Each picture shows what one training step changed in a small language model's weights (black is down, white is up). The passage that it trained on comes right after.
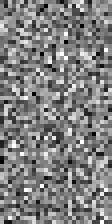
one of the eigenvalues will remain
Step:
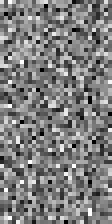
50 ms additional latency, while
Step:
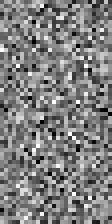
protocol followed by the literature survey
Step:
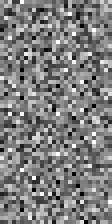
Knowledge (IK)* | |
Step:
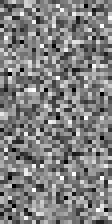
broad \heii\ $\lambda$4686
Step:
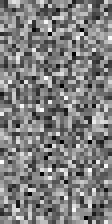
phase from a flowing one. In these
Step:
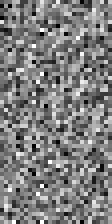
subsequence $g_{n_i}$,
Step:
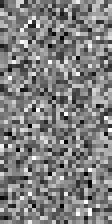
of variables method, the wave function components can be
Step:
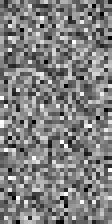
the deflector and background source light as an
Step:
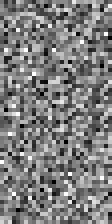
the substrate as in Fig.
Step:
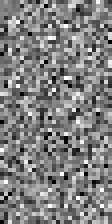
behaviour. Such a result for
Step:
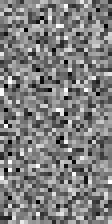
cluster that the node did not belong
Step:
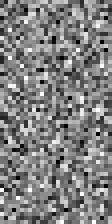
standard general relativistic TOV equation is
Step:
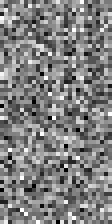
the true economy and the
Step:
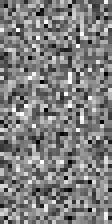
model $Z'$ is therefore excluded for
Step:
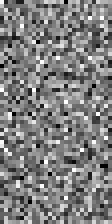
while varying the $1550$ nm
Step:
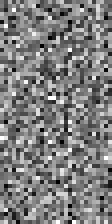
thallium. X-ray
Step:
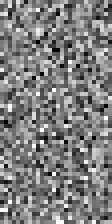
lead to mechanically soft system which gives a large
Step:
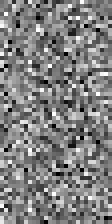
point we specified. We then look at
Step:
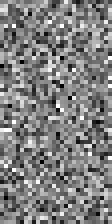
all values of $\Delta t$. The
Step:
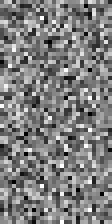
V|$ in the new basis, because
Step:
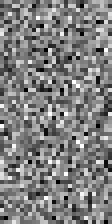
our Moner incorporates a motion
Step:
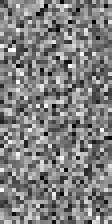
quantity is biased for estimating the expected
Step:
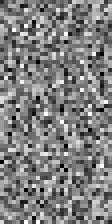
of the phenomenological parameters continue to shift and
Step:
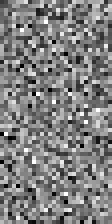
space, such as valence protons and
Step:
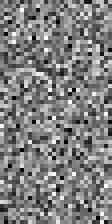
the penetrability of the
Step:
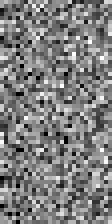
respectively. With increasing the excitation pulse,
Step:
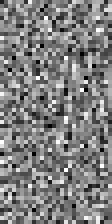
results from the inclusion of a limiting maximum
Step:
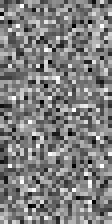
values of $\varkappa$, which means that
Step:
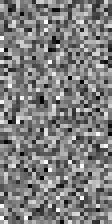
Hencky's result in Eq. 3
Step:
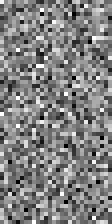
\bibitem{UKQCD} D.
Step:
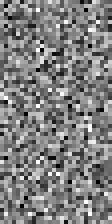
molecular bound states, yet with smaller
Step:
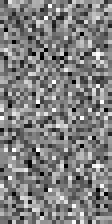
impact of AGN outflows on their
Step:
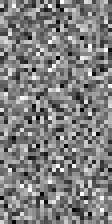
re-identification risks
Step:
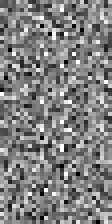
the end facets of the chip are
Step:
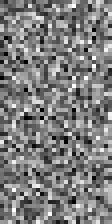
the neutrino signal. \begin{figure}
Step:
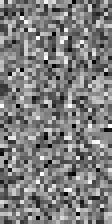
15 GeV. The second error is the estimated effect
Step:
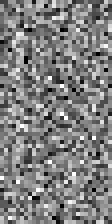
COVID positive patients can also
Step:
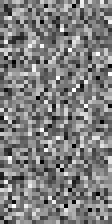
valid for the physical current ${\bm J}$ and
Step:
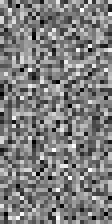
nanotubes. Deposition of
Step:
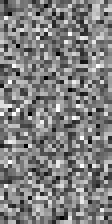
this parameter could not be constrained in the
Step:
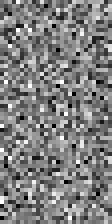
if the field $\phi(t)$ is
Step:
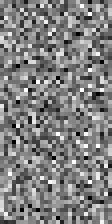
$\xi$ on a log-log scale as
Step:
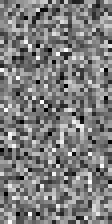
strength is 0.1 $\Delta$. For the
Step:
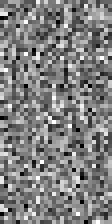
is known about interactions of massive relativistic particles
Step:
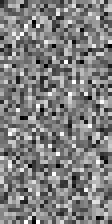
of a substructure at NW of the main
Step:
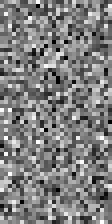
into solid angle $\Omega_j$. The
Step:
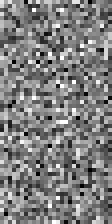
the shower axis. A fair comparison would
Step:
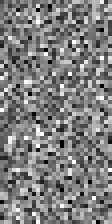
\cite{abl} up to seven
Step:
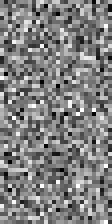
norm-conservation condition of the
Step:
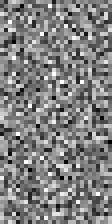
UCCDW phase. The eigenvalues depend
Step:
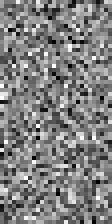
be two metastable systems. The first one
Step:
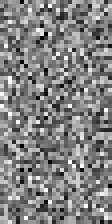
result in two independent subharmonic gap
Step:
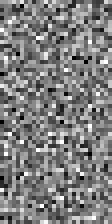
B), but without location information. This can
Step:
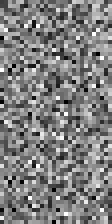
of the emission by the $N_0$
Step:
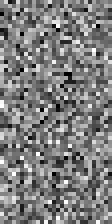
maybe in relation with a jet.
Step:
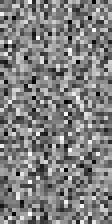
physicochemical stability, the availability
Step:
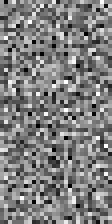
Fermi level. Alternatively, a
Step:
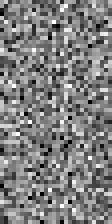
similar to DQD in the normal
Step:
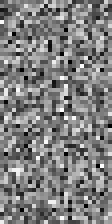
If there were only strong interactions, a zero value
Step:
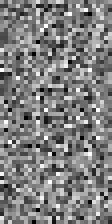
what degree with respect to observations, if at
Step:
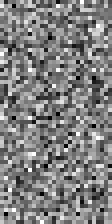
underlying data is Gaussian we treat the
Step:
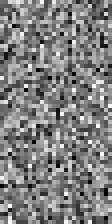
been found that some special subsequences
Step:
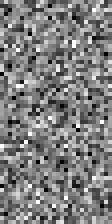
= \Gamma$} is the relative Lorentz
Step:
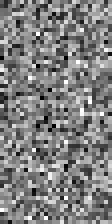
consequence, the spin 1/2 representation
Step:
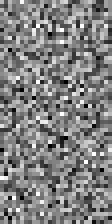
layer. After waveguide patterning,
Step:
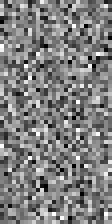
(yellow solid line) - become flat
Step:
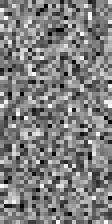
medium, so long as this
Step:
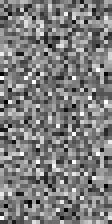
be written as \begin{equation}
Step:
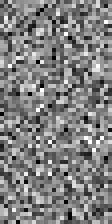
cell becomes activated (i.e.
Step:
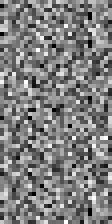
is how to detect, describe, present, and
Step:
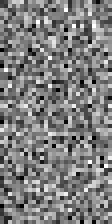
scheme. The training overhead for the
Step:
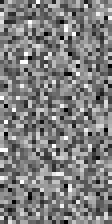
a topologically protected structure which requires
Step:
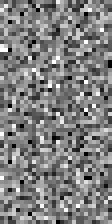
Key boxed text here. %
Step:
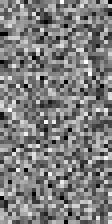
quantum computing proposes, since for that
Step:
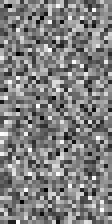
solutions in nonlocally coupled complex
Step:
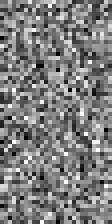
1$. The latter is a very good approximation in
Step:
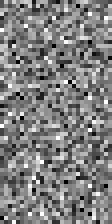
\): channel uses per source symbol,
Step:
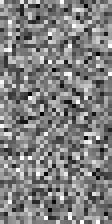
relevant kinematical region a parton-like
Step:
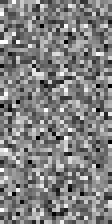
which handles continuous state/action spaces for
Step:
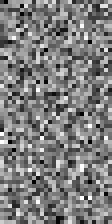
H}$ may be represented by a
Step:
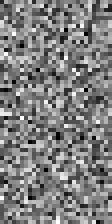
now calculate the change in conductance due to
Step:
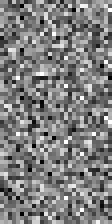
The lower plot shows the same potential against
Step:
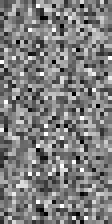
University, Shenyang 110034,
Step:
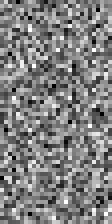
neutron -- X-ray: stars}
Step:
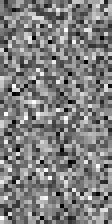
the multiplicative group spanned by
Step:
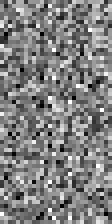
interesting to note that there is a wide range
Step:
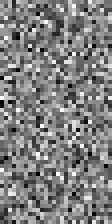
coherence between the soft and hard
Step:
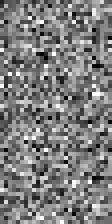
\label{Zf eq1}
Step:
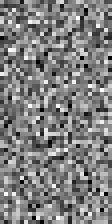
The agreement is worse for $\zeta >
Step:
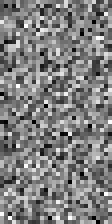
with $\alpha = 3$, which is close to
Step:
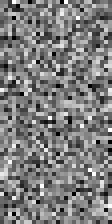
while the upper panel indicates the growth of the
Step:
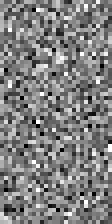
high performance NW-TFETs below
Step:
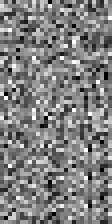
integrated luminosity required to obtain 10000 events is
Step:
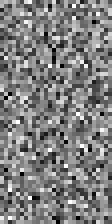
regions of high nebulosity could also
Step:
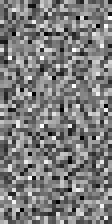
conditions worsen with distance as shown in
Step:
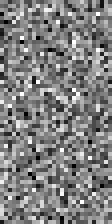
of Bioelectric Potentials Using
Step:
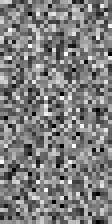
&\\ UV transmitting filter &
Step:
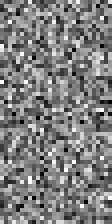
and the other neutralinos and
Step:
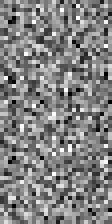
an advanced quality modelling approach based on
